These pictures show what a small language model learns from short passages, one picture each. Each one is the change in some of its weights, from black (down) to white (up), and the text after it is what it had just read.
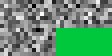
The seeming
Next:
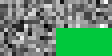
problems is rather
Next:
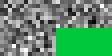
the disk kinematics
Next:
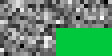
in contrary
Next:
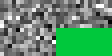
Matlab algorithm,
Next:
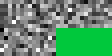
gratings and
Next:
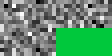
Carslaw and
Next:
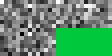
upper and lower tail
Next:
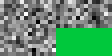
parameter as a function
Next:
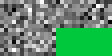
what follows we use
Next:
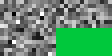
the bulk fields,
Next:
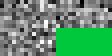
(with query
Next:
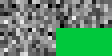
predictor of
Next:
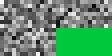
single period, and
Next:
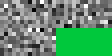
twist angle dependent
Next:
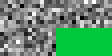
The unitary representations of
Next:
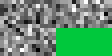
magnetic reconnection events in
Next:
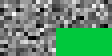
will pave the
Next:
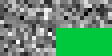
in the theory of
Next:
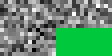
that of two comparable
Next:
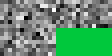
experiment, for
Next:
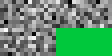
pH from
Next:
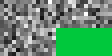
score. Experimental
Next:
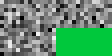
We Measure
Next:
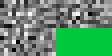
refine the AI
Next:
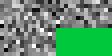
and output of each
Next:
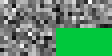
numbers each in the
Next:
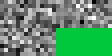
for smaller cells the
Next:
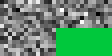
the annual
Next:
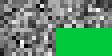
character. Therefore this
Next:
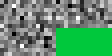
plot in figure
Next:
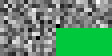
the Fano factor
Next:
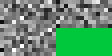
and in the presence
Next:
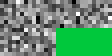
their ribbon
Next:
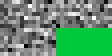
larger for larger
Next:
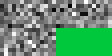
turbulent length scale
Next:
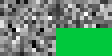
galaxy light measurements from
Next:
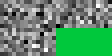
through high-density
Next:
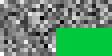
wireless networks via fractional
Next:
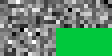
first round,
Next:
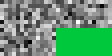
experiments observed differences between
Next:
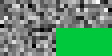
and activation of
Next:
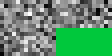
\hline - &
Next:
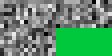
heat capacity measurements to
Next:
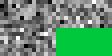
associated with this point
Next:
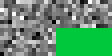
performance, because for
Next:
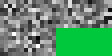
the Bloch
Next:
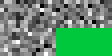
Mesra for
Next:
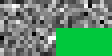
As argued
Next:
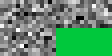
can, in
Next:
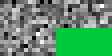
gluonic field can
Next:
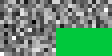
to test the main
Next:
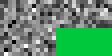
of the rigid
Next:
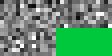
velocity is somewhat
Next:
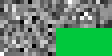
frequency dependence of the
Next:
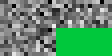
Low Zn
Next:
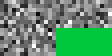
without loss of
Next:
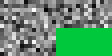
stellar masses (see
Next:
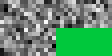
while mass calibration uncertainties
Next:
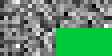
size of regions,
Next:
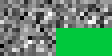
on this total
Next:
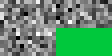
contrast to what happens
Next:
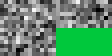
that the concentration of
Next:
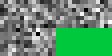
that real time and
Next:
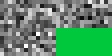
for the heavy states
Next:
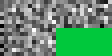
such as tree search
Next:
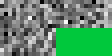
guarantees provided by
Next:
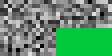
the complexity of the
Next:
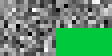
Inc. under
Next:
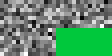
as part of the
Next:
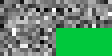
significant collectivity has
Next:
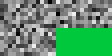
symmetry argument of
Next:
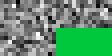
of a program,
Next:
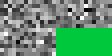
the median observation
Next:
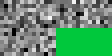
have been observations to
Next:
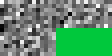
overall chain shape of
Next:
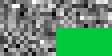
a renormalisation
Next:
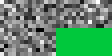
NR simulations and
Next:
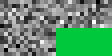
a powerful tool
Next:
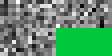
implemented for evaluation.
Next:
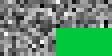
for bias words}
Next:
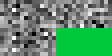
CPUs can
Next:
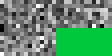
by the same way
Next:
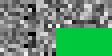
For very small
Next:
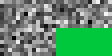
pictures since the
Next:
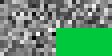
To check whether the
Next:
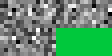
subtracting the infinite
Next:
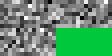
larger values of
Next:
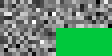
a precise definition is
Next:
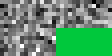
depend on index
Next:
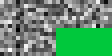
surface temperature for
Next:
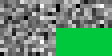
dimensional manifold embedding for
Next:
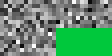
the performance of
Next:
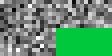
discussion of the
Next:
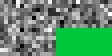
existent trapping
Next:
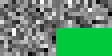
c= \mu
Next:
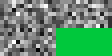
final sample of stars
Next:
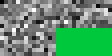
for \pt
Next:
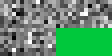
11 - Feynman diagram
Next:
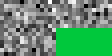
to the fact,
